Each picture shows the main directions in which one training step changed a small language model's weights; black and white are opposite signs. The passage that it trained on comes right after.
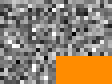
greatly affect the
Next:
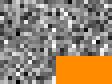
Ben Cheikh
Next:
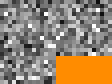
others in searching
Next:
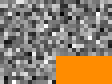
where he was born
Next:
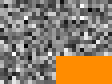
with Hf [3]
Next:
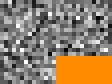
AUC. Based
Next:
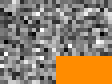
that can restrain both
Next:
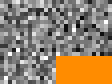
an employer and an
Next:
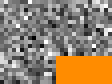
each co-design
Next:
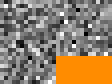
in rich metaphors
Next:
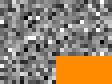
also contains the analysis of
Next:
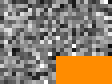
the need for responsible
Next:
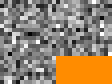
6). The contributions
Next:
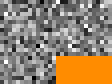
the Journal of the
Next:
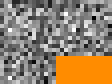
interoperability and for this
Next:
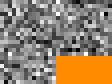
Addressing is based
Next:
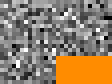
modelled as a
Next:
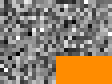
knowledge with research users.
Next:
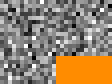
concludes the paper.
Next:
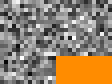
stage. As a
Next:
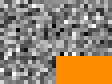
of which vary according to
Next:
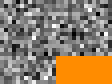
of the sample) that are
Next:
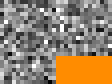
health and suicide
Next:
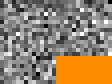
adviser of the
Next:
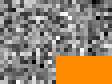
method, (iv)
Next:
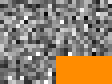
= farming experience
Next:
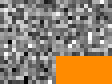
among different studies are necessary
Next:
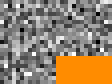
is longitudinal
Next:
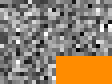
understood to mean all
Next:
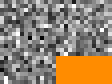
into three questions:
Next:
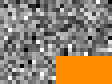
are in Appendix
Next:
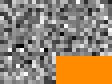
August, indicating
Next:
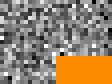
air force, it
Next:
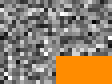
that result from buildings
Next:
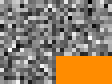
lot, but he
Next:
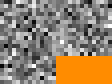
(1), the two
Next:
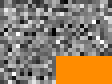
secondary product samples of
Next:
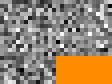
a significantly increased international
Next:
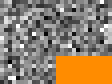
``` Field
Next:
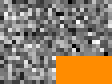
the QUBO function
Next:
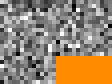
as platforms' efficiency
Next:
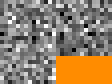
men's experiences, often
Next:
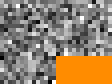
have been focused on using
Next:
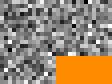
the dialogue;
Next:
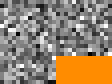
5 Experimental
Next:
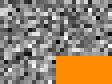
experiences the learners
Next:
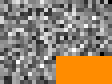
air flow. The
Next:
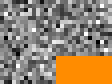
theory. The first is
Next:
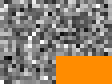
A. Jassim
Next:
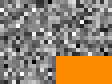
deep learning approaches
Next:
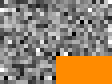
were prepared by
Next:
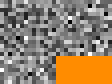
due to the disorder
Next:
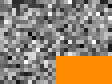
The length of individual
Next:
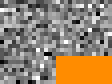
were most affected by the
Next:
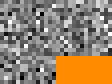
distilled water.
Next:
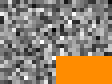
CH₄ emission
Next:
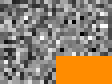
N.; Health and
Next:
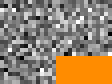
presented research was to perform
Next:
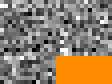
we generated from the data
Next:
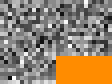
demands that we work
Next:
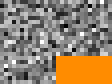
differences in saving
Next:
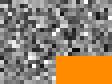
at the University of
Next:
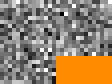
styling concept of
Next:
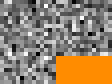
(completes the
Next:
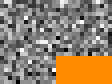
(2005) reported no
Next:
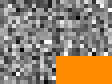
applications submitted
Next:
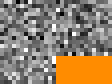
of 28 species were
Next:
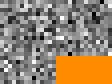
toto (fig
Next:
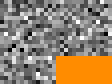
reverse transcription
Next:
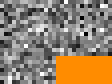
that decision-making
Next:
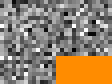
frequency of experience by
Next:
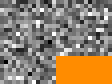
treated with different concentration
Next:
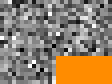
They were calculated using
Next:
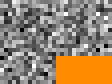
Enabling the fusion
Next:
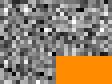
education. To keep
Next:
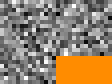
basis for the challenges
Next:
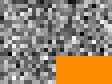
the effective measurement to a
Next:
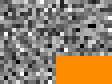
the Bachelor
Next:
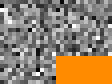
including mother tongue
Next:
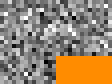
Country Report
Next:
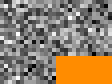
in the Republic of
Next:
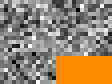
Science and Information
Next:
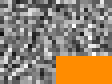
and distributed.
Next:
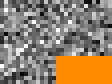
sampling basis.
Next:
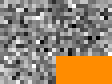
function specialized to
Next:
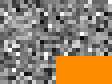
European Union's
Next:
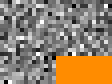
Assim, este
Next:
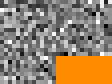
were then examined with a
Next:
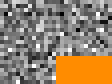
it is when a leader
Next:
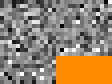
plant and another with
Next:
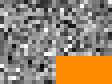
spaces and participating in
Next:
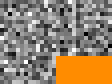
be seen from the
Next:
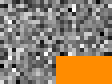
as a catalyst
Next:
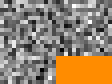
was performed on an
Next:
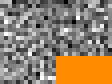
%. A part of
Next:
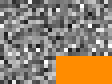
minute of recorded
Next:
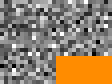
biomechanical cues
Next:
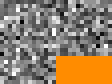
over time, making them
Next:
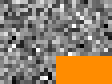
the entire sky
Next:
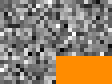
all biomes except
